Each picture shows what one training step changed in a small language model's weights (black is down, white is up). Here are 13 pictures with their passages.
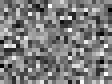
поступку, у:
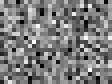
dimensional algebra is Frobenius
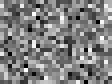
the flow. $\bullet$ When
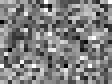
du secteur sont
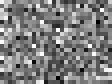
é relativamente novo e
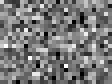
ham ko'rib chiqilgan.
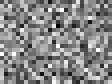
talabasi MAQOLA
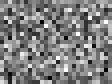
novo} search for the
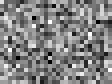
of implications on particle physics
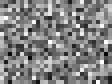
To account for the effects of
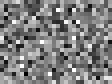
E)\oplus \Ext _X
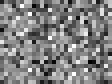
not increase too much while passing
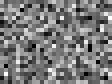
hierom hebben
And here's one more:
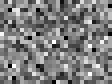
be %placed here.
